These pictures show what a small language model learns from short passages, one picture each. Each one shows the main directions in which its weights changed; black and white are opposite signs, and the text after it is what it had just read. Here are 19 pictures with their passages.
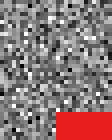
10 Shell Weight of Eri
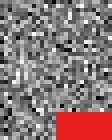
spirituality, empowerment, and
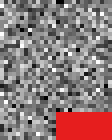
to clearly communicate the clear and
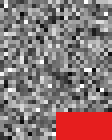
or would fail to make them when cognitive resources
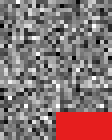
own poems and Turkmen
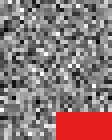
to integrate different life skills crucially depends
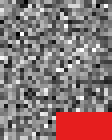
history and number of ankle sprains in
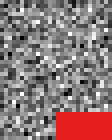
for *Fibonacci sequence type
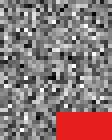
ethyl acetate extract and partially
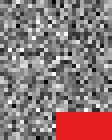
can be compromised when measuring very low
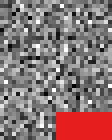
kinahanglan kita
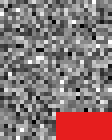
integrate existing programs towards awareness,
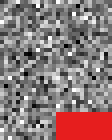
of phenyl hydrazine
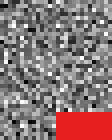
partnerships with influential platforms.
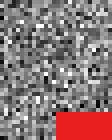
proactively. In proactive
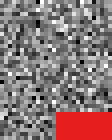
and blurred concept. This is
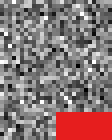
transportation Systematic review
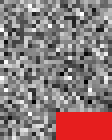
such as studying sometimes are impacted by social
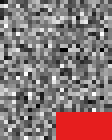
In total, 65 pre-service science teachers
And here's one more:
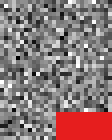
ethical approval All the tests on
